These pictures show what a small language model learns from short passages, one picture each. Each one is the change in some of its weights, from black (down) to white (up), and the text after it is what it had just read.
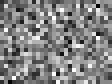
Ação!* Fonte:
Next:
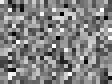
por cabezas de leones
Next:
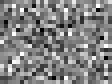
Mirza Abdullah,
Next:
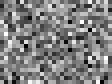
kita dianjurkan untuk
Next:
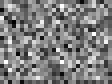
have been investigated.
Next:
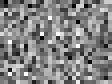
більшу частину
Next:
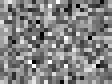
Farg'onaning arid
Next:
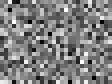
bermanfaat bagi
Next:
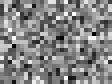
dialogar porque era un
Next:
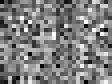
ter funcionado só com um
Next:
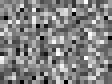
всесторонний анализ
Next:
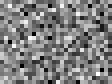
tomoni (morfologik
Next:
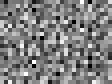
в формуванні відповідної
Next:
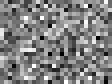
population en général.
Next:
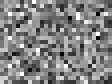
Health and Sport.* –
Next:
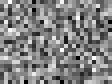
в языке перевода
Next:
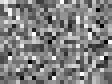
⁵ The Framing
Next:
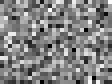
de “analógicas”. El
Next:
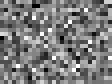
conjunto para que haja a
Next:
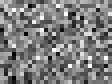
материалы были получены
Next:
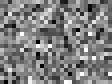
behandelt, tritt durch
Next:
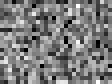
помітний потяг до
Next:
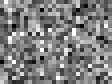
chiqilgan. O‘zbekiston,
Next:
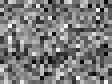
yaratmak, 4.
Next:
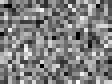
laste der reserves te
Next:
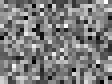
задля досягнення
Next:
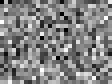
цифрових класах.
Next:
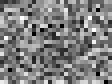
економіці, яке
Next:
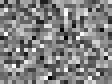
intellekt, mashinaviy
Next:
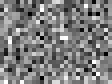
Muydinov, A.
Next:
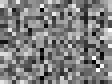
métodos de trabajo, los
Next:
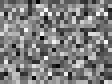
на рейтинге
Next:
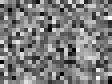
d'intensité des
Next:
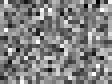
y más diferentes entre ellos.
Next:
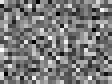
sayin oshib boradi.
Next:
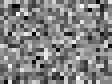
az elmúlt
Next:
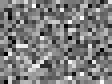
Fonte: Clínica
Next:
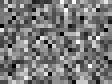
Ushbu model bo'yicha realizatsiya
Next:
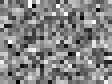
холангита у
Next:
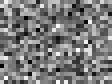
fanlarni tashkil qilib borish kerak
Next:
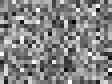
a ese origen geográfico”.
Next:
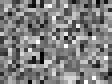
em tempo integral ou, ao
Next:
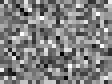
vantagem, Porter
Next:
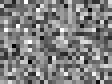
dástanlarında da
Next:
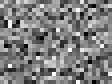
el ámbito educativo, el
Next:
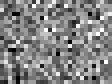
meio líquido nutritivo
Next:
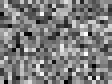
vertikallardan boshlab
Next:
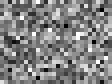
conjunto A (en cualquier
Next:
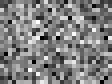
FROM 0 TO 2
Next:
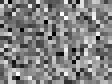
sociológica da existência das
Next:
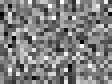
debut en el lupus
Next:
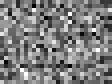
как на практических, так и
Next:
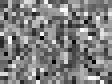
criterio narrativo que
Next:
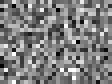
já previa a criação da
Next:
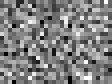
державне регулювання,
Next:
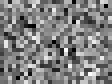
elucide a questão
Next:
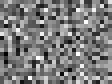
lugares públicos, à
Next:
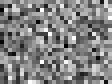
ullut tamaasa
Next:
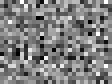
непроходимости. Research
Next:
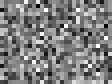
los mismos. Luego
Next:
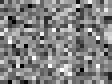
кишини жиноий
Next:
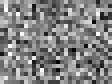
una «ratio studiorum
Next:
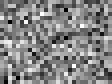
Retrieved from:
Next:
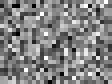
deutschen Modalverben
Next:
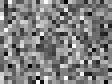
during times of rapid
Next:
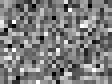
muammosini adabiy jarayon
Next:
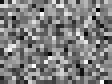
Аналогичным образом
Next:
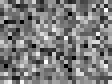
los que correspondan. -
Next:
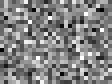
TẠI Ý
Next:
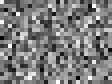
до прийняття
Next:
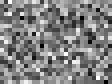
xizmat qiladi va aholining
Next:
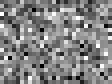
зі штамами
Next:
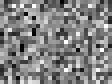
deutlich und die Kurve
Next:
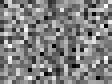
com o Vírus da
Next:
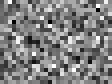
sociedad para referirse a la
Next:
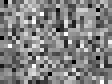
livre iniciativa ao fundamento
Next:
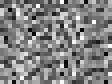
(LSTM: Long
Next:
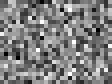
керакки, ҳар
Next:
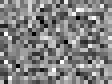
В настоящее время
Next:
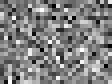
fost descrise ca
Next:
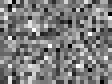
apam **janımdı
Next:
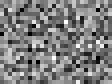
revisión realizada, se puede
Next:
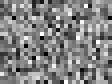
количество заявлений
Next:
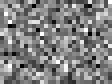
Республикаси қонун
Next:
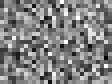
// A. Ahmad va
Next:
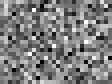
Ta'lim sohasidagi
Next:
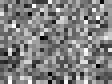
Practical Guide for
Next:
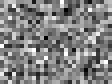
de Kikidéni et
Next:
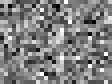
berilsa ta'lim
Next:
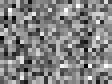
yordamida qo‘shilgan.
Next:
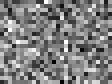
hogy a bankok
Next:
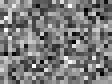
Har bir o'qituvchi shuni
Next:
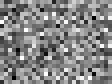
dificultăți în identificarea
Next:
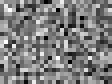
mumkinligi haqidagi savolni
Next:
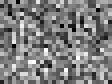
аспект Пресс,
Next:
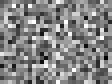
for sin»¹⁷, tanto
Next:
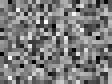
confirmação da operação,
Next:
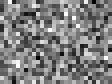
menjadi tempat persinggahan
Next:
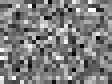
tizimini kuchaytirish zarur. Bu
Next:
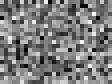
shakllantirish, interaktiv metodlardan
